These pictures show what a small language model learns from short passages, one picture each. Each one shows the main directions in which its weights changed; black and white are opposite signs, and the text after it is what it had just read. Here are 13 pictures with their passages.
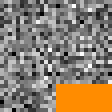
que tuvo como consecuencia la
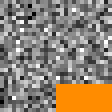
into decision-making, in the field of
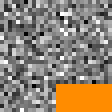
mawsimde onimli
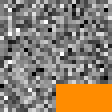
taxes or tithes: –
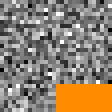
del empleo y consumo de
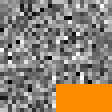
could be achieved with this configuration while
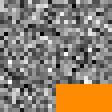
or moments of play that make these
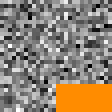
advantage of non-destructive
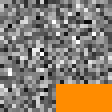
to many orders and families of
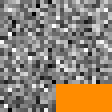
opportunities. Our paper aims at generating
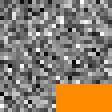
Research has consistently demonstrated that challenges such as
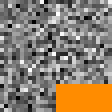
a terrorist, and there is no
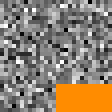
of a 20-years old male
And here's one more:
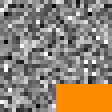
نورو قوانینو
